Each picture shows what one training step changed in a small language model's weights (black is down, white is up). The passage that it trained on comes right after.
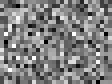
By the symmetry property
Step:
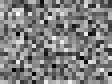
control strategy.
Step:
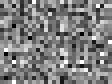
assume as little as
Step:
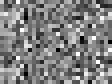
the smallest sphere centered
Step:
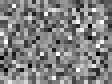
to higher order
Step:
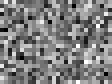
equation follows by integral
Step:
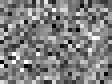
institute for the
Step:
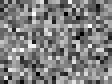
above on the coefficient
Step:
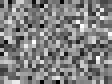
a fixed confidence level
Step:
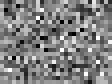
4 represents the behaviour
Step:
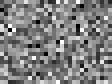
keeping u fixed
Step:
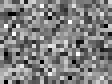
at enhancing
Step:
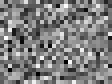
is non-degenerate
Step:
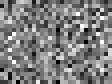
a Brownian process,
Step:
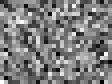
centered Gaussian random variable
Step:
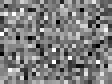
its connection with the
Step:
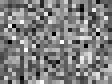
elements in the
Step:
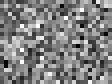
any eigenvector must
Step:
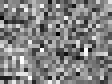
sense of distribution up
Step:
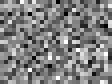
this approach, implementation
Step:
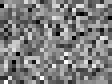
$\delta <
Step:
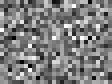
$d \geq
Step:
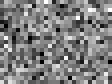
blended implementation
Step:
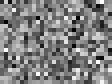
that of the
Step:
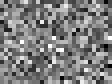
is a particular representative
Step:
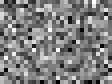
(see also
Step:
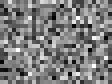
need not be
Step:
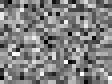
numbers, and form
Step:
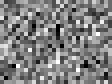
Where in
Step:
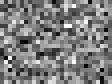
$m$ is
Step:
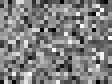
a finite subset
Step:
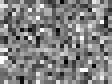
\Z \rightarrow
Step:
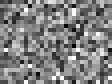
that $p^*
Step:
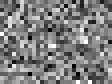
possible to find an
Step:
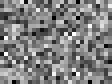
corresponding pairing
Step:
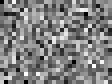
as the characteristic polynomial
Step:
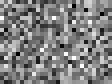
$\bC$ and
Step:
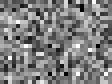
category of vector spaces
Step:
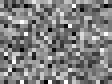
modified algorithm with a
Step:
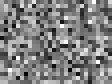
now state the
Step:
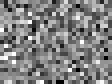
law in a single
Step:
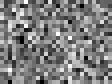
number of arcs
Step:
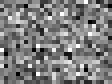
symmetric random walk on
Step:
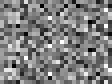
symmetric stable variable
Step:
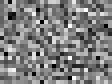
give it under the
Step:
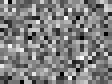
varieties of Hodge
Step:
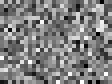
of the eigenvalues
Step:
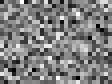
adapting consumption
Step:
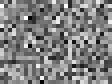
it can easily be
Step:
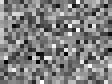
{\em direct
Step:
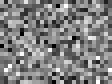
is available over
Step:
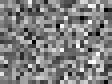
\ee Since
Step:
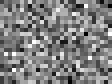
statistical physics.
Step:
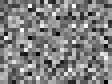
there is another differential
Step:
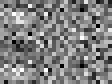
vectors. Hence,
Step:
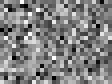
Ricci tensor or commuting
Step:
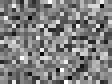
it suffices to prove
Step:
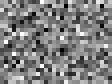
obtained as follows.
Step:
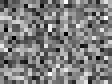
strict controls, that
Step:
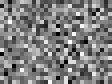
a Jack
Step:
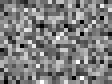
primarily the
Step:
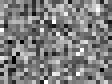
on semi-algebraic
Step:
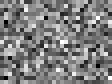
linear function that bounds
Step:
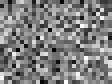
a slightly more general
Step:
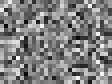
the following are
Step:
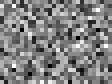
following conditions are
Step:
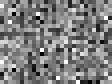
it. They also
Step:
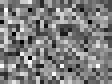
remove the uniqueness
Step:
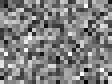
problem, are
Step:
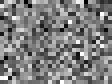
a finitely generated commutative
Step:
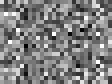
the class of the
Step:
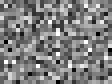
and flux, which
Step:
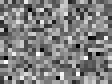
can be computed by
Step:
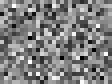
there exists a
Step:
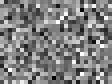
a seller and
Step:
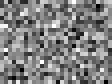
that is in phase
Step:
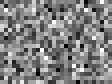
of real functions of
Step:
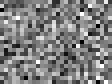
\] \noindent The
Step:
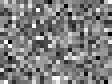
halo index
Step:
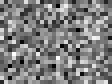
is, for
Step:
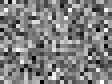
process of bikes
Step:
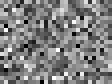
are given a
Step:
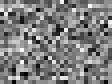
limits, we explain
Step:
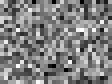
Habib in
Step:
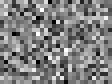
In general we have
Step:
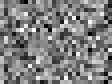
\nonumber \\ &
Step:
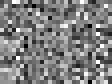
the qualitative
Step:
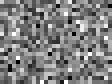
this light,
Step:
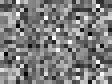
the polar decomposition
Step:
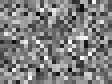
but the requirements
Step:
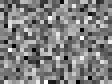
satisfies the centering
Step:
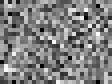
where the coefficients
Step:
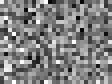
identified in numerous
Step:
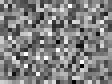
and lower solutions
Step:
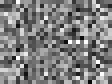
the hets
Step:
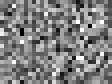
to $y =
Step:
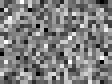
another natural formulation and
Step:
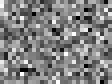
$N$ be
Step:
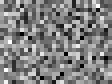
the Minkowski
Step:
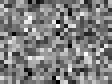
We say that
